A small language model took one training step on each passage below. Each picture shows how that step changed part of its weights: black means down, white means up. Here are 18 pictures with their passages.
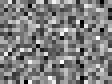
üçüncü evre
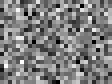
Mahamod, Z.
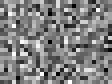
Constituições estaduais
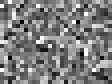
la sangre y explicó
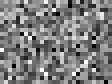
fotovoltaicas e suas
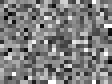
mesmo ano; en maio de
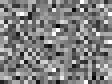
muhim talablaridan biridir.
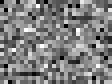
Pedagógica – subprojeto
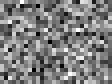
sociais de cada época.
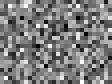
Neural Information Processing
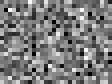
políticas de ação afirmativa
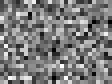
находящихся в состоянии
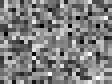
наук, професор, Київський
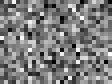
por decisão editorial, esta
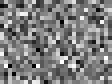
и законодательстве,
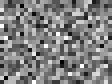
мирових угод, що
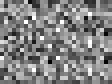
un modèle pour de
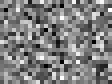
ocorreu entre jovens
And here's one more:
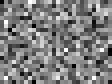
змін. Відбувалися
